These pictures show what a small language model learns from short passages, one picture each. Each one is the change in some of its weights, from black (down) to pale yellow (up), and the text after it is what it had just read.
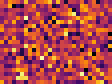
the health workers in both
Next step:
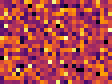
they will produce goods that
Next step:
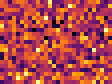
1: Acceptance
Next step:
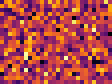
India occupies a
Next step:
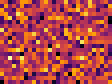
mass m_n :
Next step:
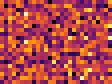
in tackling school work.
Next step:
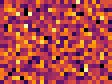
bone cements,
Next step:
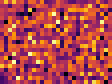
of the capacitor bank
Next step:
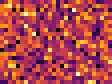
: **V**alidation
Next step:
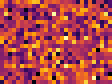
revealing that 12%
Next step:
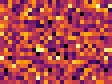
0 2 Introduction to
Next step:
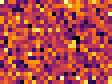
Place the tarp
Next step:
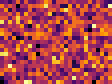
Among Primary
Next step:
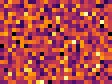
in new content updates.
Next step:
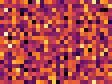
the law, and the will
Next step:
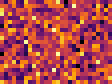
observed for other measurements and
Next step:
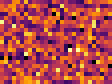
method of fabricating
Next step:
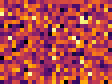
employees performance. low
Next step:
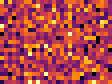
as the epoch
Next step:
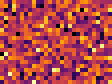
2: Matrix of
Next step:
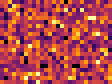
CNCI variants and
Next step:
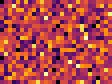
thereby embed
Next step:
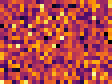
Islamic Law
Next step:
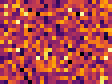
more unstable. It is
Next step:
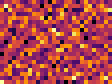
nose (functional
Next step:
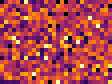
want to be able to
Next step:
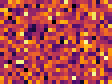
range —the basis of
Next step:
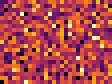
a definite temperature that the
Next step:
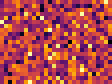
3-11) structured
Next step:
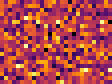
exposed to Group
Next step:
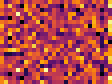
children and adults. In
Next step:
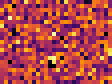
rapid pace, and
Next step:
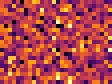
Focussing on causative
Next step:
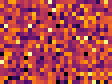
fluorescent in the
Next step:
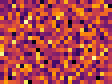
the international arena and its
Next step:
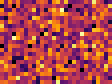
and financial management systems Ineffective
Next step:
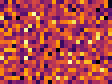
for them. The contents of
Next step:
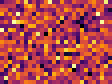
common cause is a fall
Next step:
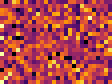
collaboration and also communication
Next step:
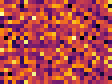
been studied through predictive
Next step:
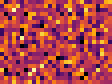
The aim of this study is to
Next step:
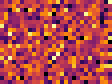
Appendix A.
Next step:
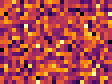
final decision and therefore
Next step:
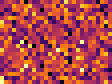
with QRANK
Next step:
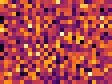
ensure the success of the
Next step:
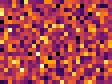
made this possible has been the
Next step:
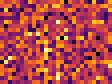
is : 74 Your
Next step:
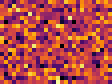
regression (LR),
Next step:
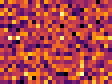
the training? - How would
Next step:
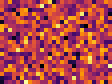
foliar spray
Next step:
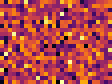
that both concentrations of the
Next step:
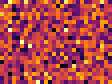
is present in the solid
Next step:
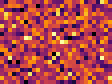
conditional expression must be
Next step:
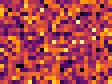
trends and factors that
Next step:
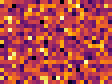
Wilcoxon W
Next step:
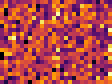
complexity. Many models have
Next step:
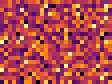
determined cruising
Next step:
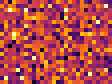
Plants Frequency in
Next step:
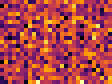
as it is done in our
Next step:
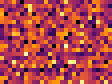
approach was evaluated through relational
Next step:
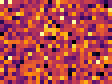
of God, Hong
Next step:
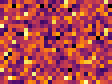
used. Numerous
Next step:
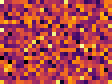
the need for changes or,
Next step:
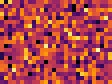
of a person based on
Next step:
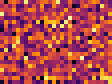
that they represent a source of
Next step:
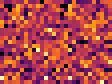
both Gram-positive
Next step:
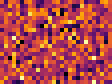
parallel to the
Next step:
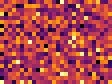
high-dimensional and
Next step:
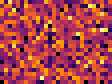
to address the gap in
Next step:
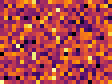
individuals with ADHD
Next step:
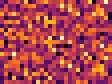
as a result of the rate of
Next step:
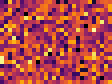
to the chronicity of
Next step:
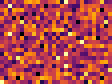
of MFIs in
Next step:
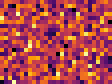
36 mm² area were
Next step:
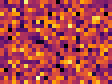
that the flexibility of
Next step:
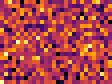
beyond the borders
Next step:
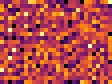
fry and fingerling
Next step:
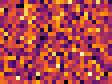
components are generated by
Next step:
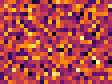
stars are a copper
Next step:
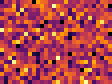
Consumer Protection
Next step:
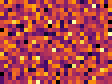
cycle the sun
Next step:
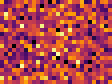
a widely adopted policy
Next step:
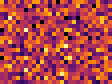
has also taught at
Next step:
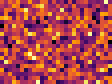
35 years of age)
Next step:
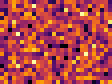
view the fluxes across
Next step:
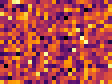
Although nutrient
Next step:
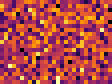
heat transfer rather than
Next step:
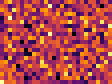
quality data possible we would need some
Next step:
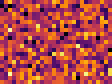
in EGPA management.
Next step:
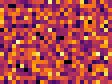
the skin are called
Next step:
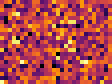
an SVD-based study
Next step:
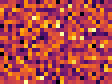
increase the probability of obtaining
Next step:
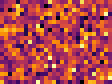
Chikitsa* it is
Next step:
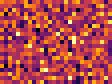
the response time and average
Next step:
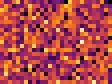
statements for external
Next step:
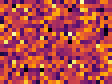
have been performed to evaluate
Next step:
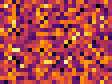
In a retrospective
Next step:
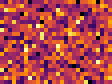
themes and revolve
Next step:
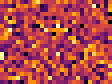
male volunteer students
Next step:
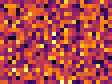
in thermal storage
